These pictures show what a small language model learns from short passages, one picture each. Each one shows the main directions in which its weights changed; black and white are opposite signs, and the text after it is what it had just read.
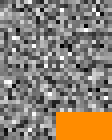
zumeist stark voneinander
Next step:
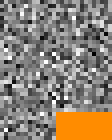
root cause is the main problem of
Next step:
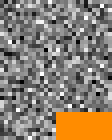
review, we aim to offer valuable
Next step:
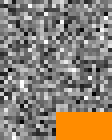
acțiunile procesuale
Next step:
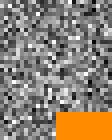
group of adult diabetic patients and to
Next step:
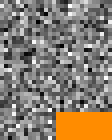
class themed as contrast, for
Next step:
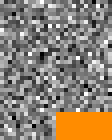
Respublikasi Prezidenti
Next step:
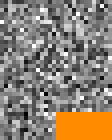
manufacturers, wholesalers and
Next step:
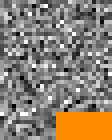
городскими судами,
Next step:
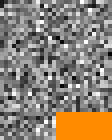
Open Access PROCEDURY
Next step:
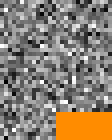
in dissolution medium. The
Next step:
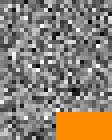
impact on the combustion products was
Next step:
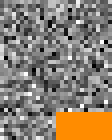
common faith of these two states - the
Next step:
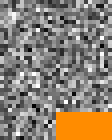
texnologiyasini ishlab
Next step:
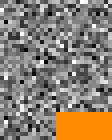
(stem) curriculum in public
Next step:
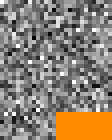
legitimadas a razón de ser
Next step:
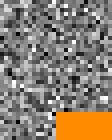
held as determinants of success of
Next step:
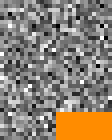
examination was performed to confirm any
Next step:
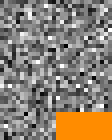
обучении лексикологии
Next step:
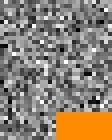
cosa que me propongo me ha
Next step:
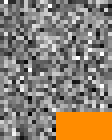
ecologi- cal added values
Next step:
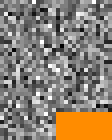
making problems. Although numerous
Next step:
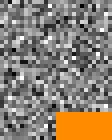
Dubai Police General
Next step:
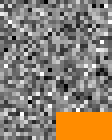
de magneziu, iar
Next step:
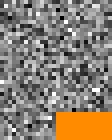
de Proyecto (Project
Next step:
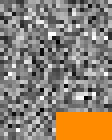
collisions with unprecedented
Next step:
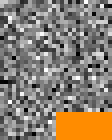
fost întâmpinat
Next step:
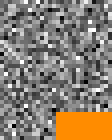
dependerá do como as aulas do
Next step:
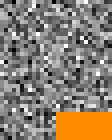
и структуру исходного. В
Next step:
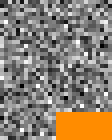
known fact that the exchange of precise
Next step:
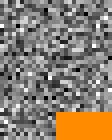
l'un des éléments clés du
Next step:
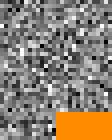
in the case of scurvy, by
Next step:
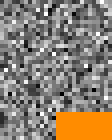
en Andalucía, donde ya se
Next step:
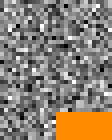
poultry rations². Due to the
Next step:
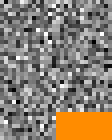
de production mixtes Codominance
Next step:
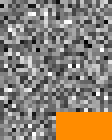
assess the technical and economic prospects
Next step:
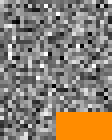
Swami Ramanand Teerth
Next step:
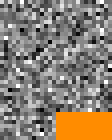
AuNPs when the concentration of
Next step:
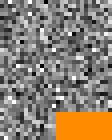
Slow rates, blend issues
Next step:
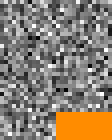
penggunaan operasional
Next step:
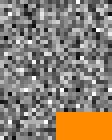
word has appeared [28].
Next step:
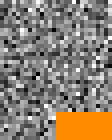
maqolaman hulosasiga ham
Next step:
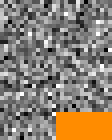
have the same access. The policy's
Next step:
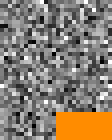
sobre los cuerpos de las mujeres
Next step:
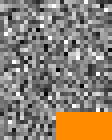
Se esperan beneficios mucho
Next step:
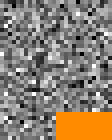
metodologia alça sobre uma
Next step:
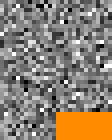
in the Parliament to challenge
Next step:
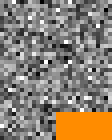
package for the social sciences,
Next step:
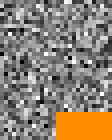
rico patrimônio
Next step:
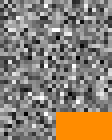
are limited. The timing of the
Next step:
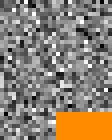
² Department of Cellular and
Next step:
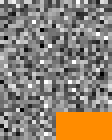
bog'liq. Agar inson
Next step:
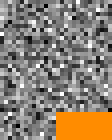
systems: the ethical challenges of
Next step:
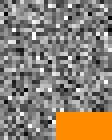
оптимізація витрат
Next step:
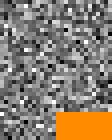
authors performed data analysis and contributed
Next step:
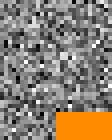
Mahfuza Begum²,
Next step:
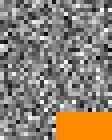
and achievements Description
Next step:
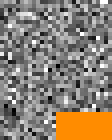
hands, grabs them, and
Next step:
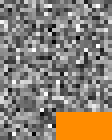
reality distraction during the jet injector
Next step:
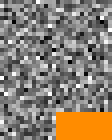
darajalari haqida to'xtalib
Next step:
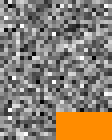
con respecto a la cocina
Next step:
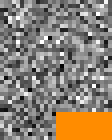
is a resource that is not curated, so
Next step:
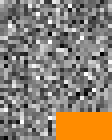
other lung neoplasms, thus
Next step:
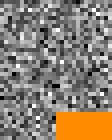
pilots: their characteristics, population
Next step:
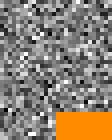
rhizoryzae* was determined by
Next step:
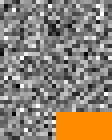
hamma yerda muallif
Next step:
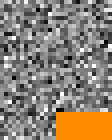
moslashtirishi kerak bo‘lgan
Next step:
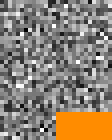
Large Scale Facilities
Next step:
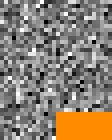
predictors of counterfeit
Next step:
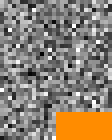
Event Person Responsible
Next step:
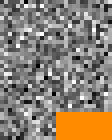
O desmatamento reforça um
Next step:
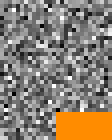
impact, as a further proof of
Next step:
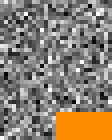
transformations in electrochemically
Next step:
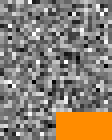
- Gross saving of the economy or
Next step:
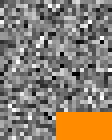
believed they happened
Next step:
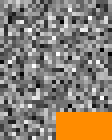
uchun ham darsliklardan,
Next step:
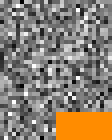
these ligands with some common divalent
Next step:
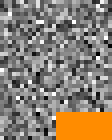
OF RESPIRATORY
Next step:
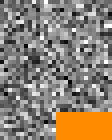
secara **purposive**, yaitu
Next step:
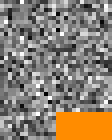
está em constante mudança, o
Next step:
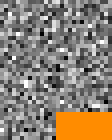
E. *Menjadi Kepala
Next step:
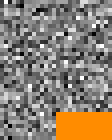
in *2017 11th International
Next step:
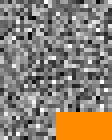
Pavan G R, Roopa ,
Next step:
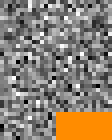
among respondents? 2. What is
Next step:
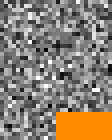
for the method developed we selected studies
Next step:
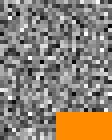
means of a bibliographic
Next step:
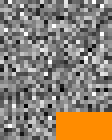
The study was conducted in the district of
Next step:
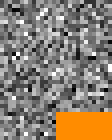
transportation cost was ₹
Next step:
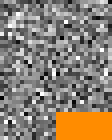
intensive orchards and
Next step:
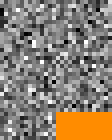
support pandemic preparedness.
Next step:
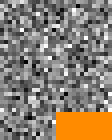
bildiradi. Bu esa butun
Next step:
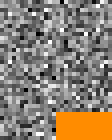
Universidade Estadual Paulista,
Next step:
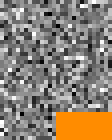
cuál de los cuatro niveles
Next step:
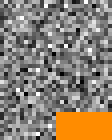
area of Bhopal. They were
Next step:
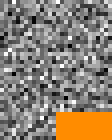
the relationship between herders
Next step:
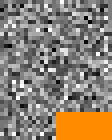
the crack tends to arrest, and
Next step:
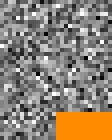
in medical field and also it gives the
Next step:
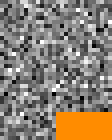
bo'ladi va material ichida elektr
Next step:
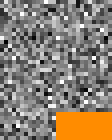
следует из результатов
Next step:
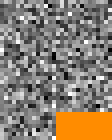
and Venereology, Govt.
